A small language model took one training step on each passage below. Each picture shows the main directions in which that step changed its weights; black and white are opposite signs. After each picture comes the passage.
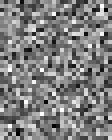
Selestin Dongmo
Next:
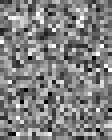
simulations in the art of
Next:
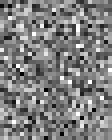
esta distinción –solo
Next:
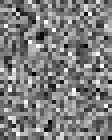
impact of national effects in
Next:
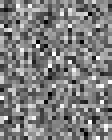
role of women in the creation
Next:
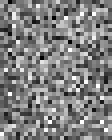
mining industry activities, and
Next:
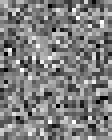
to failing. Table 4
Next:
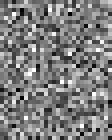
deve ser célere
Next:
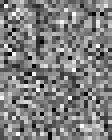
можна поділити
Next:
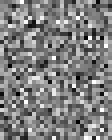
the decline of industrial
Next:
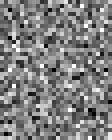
in this case. In this
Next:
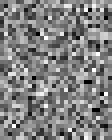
the factor structure of the
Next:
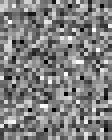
Analysis phase, in which the
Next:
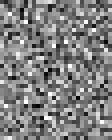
itself affects career
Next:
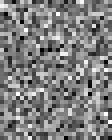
NAV is quite crucial.
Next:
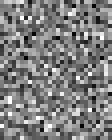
the US. Routine
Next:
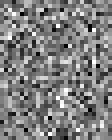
a participar de
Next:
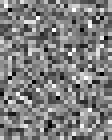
¼ of RDF
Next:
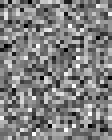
Ushbu maqola matn
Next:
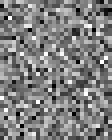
health –NIH publication
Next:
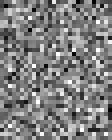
отводят образу
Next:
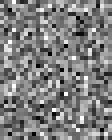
or more complications, which required
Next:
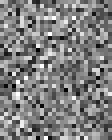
fluid velocity
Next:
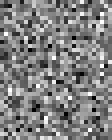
of the bivariate
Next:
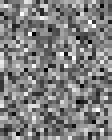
degree, Xavier
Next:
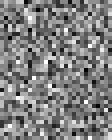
precise coordinates.
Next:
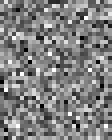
achieve universal reproductive health
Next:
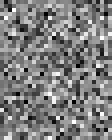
and critical thinking approach had been
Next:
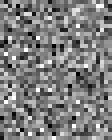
or older are most likely
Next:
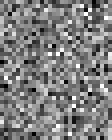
2) the absence of
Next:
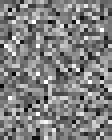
de las partes y se
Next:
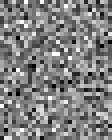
qualquer pesquisador/a
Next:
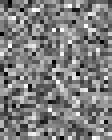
Technological properties of rice varieties
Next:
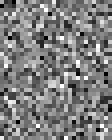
mean, σ : population
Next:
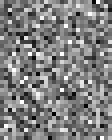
revisable. Forward
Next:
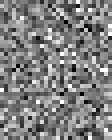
problemas pessoais. É
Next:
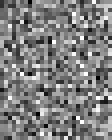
в целом по
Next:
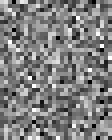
to 0.5 or has
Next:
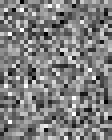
timely imaging and
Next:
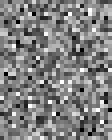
growth of the jaws
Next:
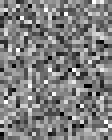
various factors that had a potential
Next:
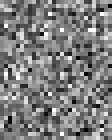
media literacy of 8 sample
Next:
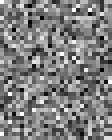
of Russian Language and
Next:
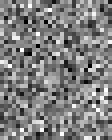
Mintaqaviy iqtisodiyot -
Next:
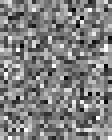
does not debunk the
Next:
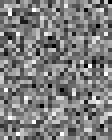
the hybrid BoMI
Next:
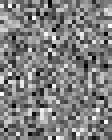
consumers because of their unique
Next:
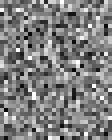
issues, were equally
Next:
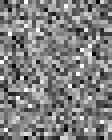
sola(s) o
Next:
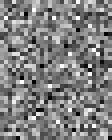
bo‘lgan A_r
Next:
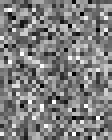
digitale du secteur de
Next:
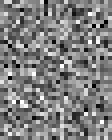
En effet, le
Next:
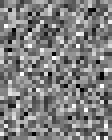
which the underlying trust
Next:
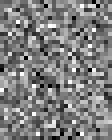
produção e comercialização
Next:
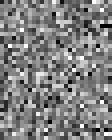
va boshqa formulalar
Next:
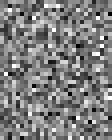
of resolving details to
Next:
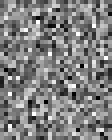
who to invite and play
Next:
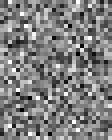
tunlarida ishlab chiqarish
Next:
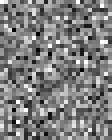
ibu balita yang
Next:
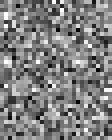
data, 2019 Table 9 Service
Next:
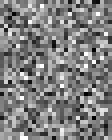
en que el principio de
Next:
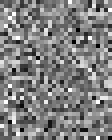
change in the gravitational
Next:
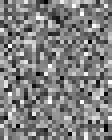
distributed locations in the
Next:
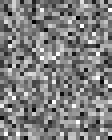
1 amp) in
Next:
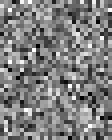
ишда иштирок
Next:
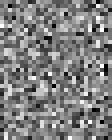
offers the advantage of
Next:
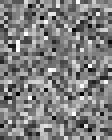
water management and puts forward
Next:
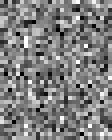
und auch grundlegende
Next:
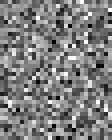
faoliyati xususiyatlari,
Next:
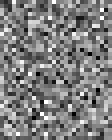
of engagement and effectiveness of
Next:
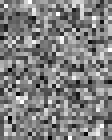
size. SCOPE
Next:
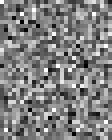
opportunities to discuss and discover
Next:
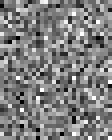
сооружений при
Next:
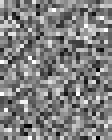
often used keyword was
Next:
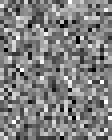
papel como garantidor
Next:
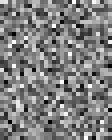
improvements in this
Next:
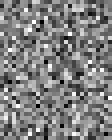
систему России, но
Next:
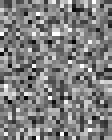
\rightarrow [0,
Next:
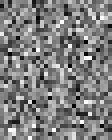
суяк ичидан
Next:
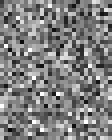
PIRINU *
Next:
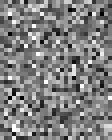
from 1 – Strongly
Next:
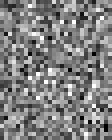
approval of the Health
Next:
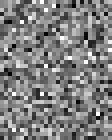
J. A. está con
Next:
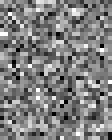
in LVEF.
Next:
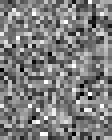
(USDA Survey
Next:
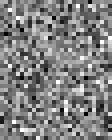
pod vplivom
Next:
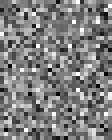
В начальный
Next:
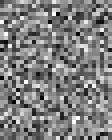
leave Afghanistan
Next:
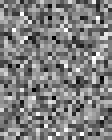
is cytotoxic and
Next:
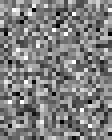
amaca ne derece
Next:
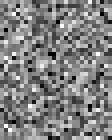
public control, objects of public
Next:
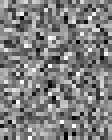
whether younger adults from
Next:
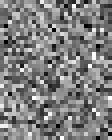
Table 5: Comparison
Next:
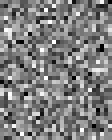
magnetic field is defined
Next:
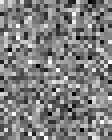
os “temas
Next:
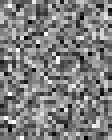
that headache and
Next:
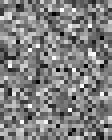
I. Nonlinear
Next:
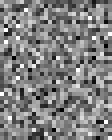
not only products of commercial research
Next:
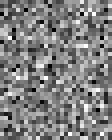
in the middle of
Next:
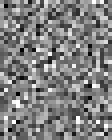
an initial response to systemic
